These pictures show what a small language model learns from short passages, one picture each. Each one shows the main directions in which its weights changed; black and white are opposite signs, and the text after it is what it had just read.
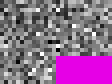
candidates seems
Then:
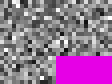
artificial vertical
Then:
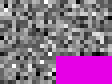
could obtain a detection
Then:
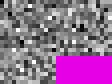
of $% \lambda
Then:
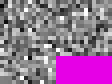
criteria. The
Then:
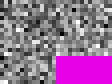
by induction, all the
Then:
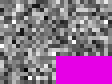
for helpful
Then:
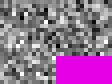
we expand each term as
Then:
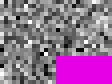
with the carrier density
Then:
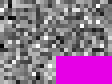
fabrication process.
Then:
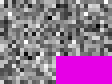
of the black hole
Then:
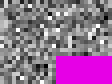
of 1. At high
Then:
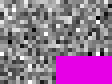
respectively. Among
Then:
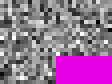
explained by the
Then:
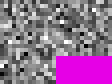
excitation of the
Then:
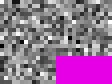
related to a series
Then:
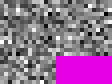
see that $\eta$ is
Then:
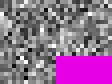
so the threshold
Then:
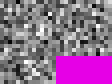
size increases from n =
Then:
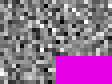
layers are found to be
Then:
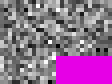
region, we rely
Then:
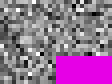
with an E-field
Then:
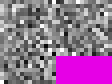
designs. All
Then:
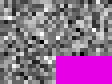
cannot cross at a finite
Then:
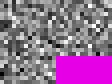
an expression of the
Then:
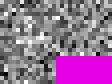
individual completion
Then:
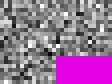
return rate, the
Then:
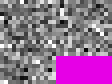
optimization, covariance
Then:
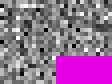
or sporadic form
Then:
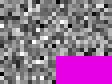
always remains
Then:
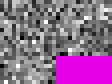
phase, the SFR
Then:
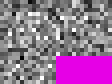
Let us consider the following
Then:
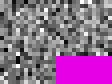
(so the classical
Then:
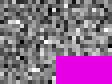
Sci. Rep.
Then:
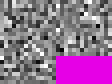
the average energies of
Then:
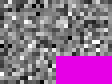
scalar field is a quantum
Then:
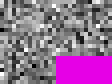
(GD) algorithm
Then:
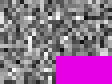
form factors} The
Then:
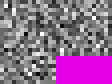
methods mentioned
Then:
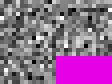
{\bibfnamefont {M.}~\bibnamefont
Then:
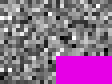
and allocate
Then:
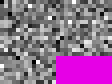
of $r$, the
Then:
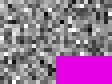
axis. He
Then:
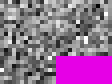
required. In the range
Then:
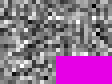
at specific locations and
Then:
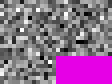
macro ICU
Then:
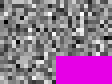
these decays should have
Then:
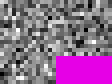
be characterized by the
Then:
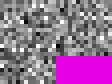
combinations of the
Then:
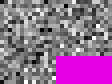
TLL parameter is
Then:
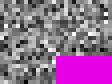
level for which the note
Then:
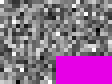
the widely used
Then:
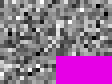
and xenon source.
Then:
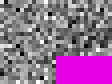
therefore, it is
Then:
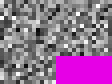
in terms of quantum numbers
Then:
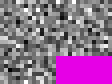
fluorescence of
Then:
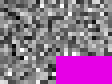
decomposition shows that
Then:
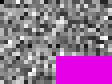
of profound complexity
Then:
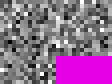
also the scenarios
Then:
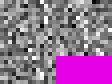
These residues can
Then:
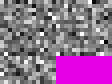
--- obtained with partial
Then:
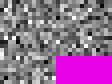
confirmed from
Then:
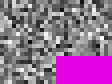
the free energy of the
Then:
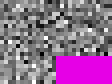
in a capability element
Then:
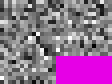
that $H_n$
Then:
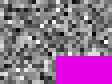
G/H$. The
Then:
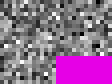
in the canonical
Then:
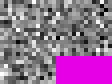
parameter $\xi$ by the
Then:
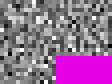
the downloads
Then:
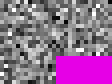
By permuting
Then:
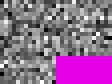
of the entire spectrum
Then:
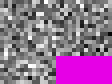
may be seen as a
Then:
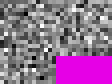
evolves according
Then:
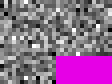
and identifying the second
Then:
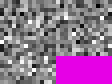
research subject
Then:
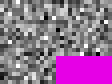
each measurement setting
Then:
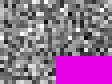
may be described as a
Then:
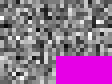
field will vanish
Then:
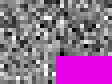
of highly extensible,
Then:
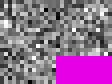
discuss the properties of these
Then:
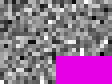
which allow to describe
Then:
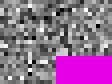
cone. The decay
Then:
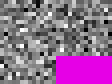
second derivatives are
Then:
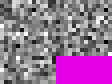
not been obtained across
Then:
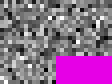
of Bob's space.
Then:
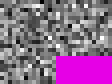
normal to FS. The
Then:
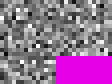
levels and detect more
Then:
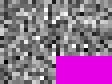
for nuclei with
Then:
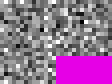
possible contaminant in
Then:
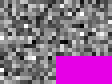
to be cancelable
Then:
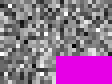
\& Zhang,
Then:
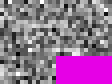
control, and interaction with other
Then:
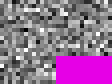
2$ even for low
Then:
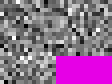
this time slice
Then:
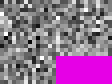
is in { the}
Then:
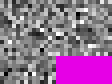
the tomographic
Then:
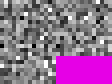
those related to the
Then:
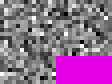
think of this field
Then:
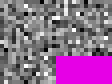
proper submanifold
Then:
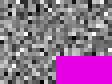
This is because infected
